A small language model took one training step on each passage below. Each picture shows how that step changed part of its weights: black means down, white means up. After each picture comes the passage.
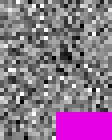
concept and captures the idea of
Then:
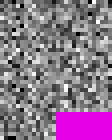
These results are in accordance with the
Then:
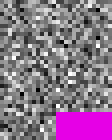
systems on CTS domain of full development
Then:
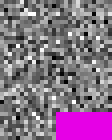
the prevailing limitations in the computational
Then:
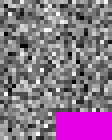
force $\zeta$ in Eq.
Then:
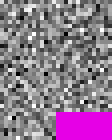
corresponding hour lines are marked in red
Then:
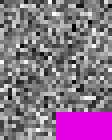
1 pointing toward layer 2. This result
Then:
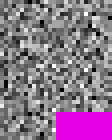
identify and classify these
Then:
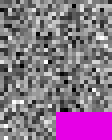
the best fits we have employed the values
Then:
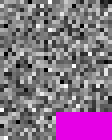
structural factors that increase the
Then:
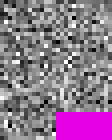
It was made up of two segments with
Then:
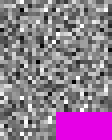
Cells: An addition to
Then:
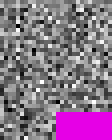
To find the 2-point function we need
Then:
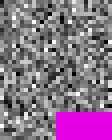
and Computer Engineering, University of
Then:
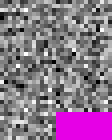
The predominant profile was that of
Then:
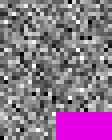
weak, if these are located in fitting
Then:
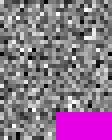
an unstable fixed point located at
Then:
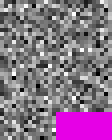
higher levels of psychological
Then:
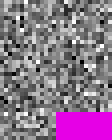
the single speaker scenario,
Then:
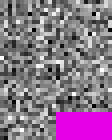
instability. Note the vertical striations
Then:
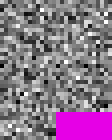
with acquisition likely
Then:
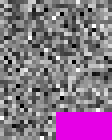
where we use the notation $\mathcal{L}
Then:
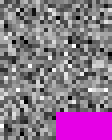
of a background computational mesh that
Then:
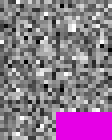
soil bacteria (rarefied at
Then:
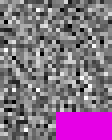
of the SED template used for
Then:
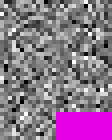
by the Advisory Group (a
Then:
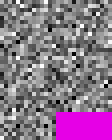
phase.} \label{fig:matrix}
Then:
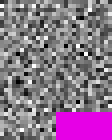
observed to fluctuate around
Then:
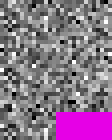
and 5th October 2013. It
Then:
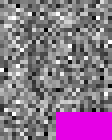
мм}$, час
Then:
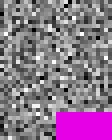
Koenig, "The structure of
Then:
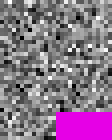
presents the expected value of perfect information
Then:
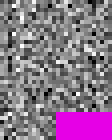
habitat. The generalists and
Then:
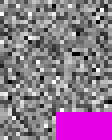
to the requirements of client.
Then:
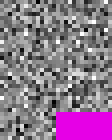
F. Lizzi, G.
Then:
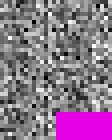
App (i.e., the callers
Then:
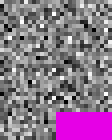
paths often are not met due to
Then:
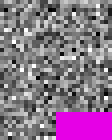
to encapsulate, protect,
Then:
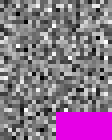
resonance peak with the new vector form
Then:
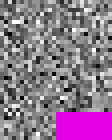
and in Europe, using video
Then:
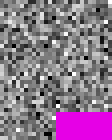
changes, more matter within the shock
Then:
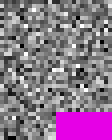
matter density parameter in the simulations,
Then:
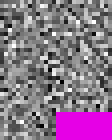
the MCP.* The same approach as for
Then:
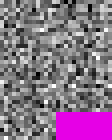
make it seem that it is a traditional
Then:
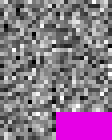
the performance of employee easily increases.
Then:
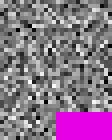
these SdS coordinates to be found
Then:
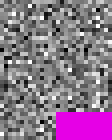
1:$\sqrt 2$) from double
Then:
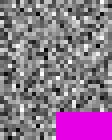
the analysis of education data as a key
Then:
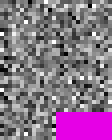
impact the psychological health of
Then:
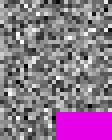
count, and their persistence on time in
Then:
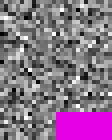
not predefined by any theory or manually
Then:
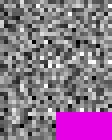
and plot the resulting distribution $\dd N
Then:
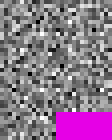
M. Wald, Phys.\
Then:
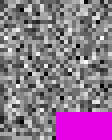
to ensure fair, responsible,
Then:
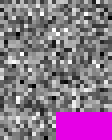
number of receptors, the sensitivity and
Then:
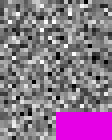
Temperature, pH, Total
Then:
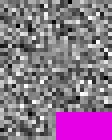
prompt \jpsi \ produced by the
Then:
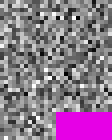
prepared and stored in air
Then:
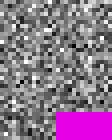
state and dynamics of any event, process,
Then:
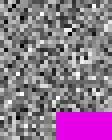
hole mass, so the black hole mass
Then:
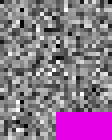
LISA Data Challenges
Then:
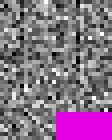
of Oxford, 11a
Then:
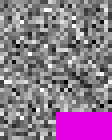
we focus on times longer than several
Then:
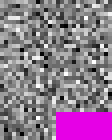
the gluon content is enhanced
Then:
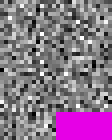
compiled without taking into consideration
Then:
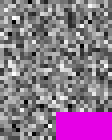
any bounded abelian group is a direct sum
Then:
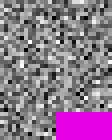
do military experiences contribute to
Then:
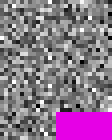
show any significant error in the estimation of
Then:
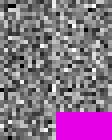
dephosphorylation of the active
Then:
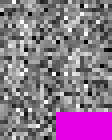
phage titer after spray-drying
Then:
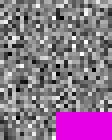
$c$ is proportional to the black
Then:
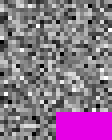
light in drops of flowing water.
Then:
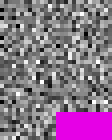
Total Assets Debt to
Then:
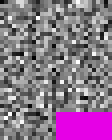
auto pilot. Figure 1:
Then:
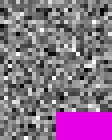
unsustainable exploitation of
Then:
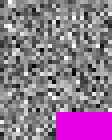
(2020), OEE is used to
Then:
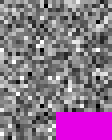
ABOUT A toolkit to
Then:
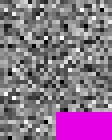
or other things which can add weight or
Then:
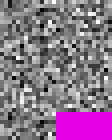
14, Santander, Spain
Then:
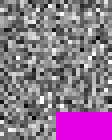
and feasibility of fuel cell at
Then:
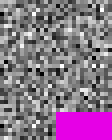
to Profs. A.D.D.
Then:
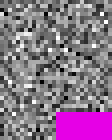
undergraduate program, headed by
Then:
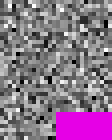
can be continued with PBC
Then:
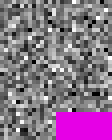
structures in discrete mathematics and
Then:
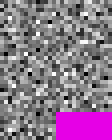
sufficient public EV charging
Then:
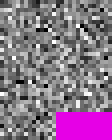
virtual address space. All
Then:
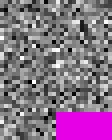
ZnO nanostructures, such
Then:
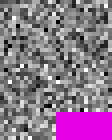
available oxygen inventory above these
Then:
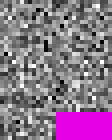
low-energy behavior. As an additional
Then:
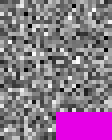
a collaborative environment where SMEs
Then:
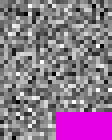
adapted compression variants to be smaller
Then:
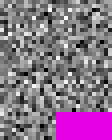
biological-economic simulation models to
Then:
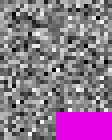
NIRSpec spectrum is presented in
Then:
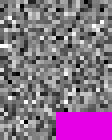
phenotypes immediately following the
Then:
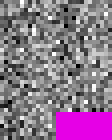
\end{eqnarray} where $\rho $ and
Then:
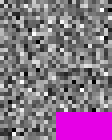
system \eqref{eq:sys} is
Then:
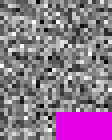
Sphere}}, {\em Phys.
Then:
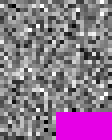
lateral area is provided by
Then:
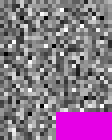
for or word processor for paper 2.
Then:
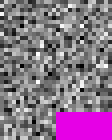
sample of 800 employees within a large
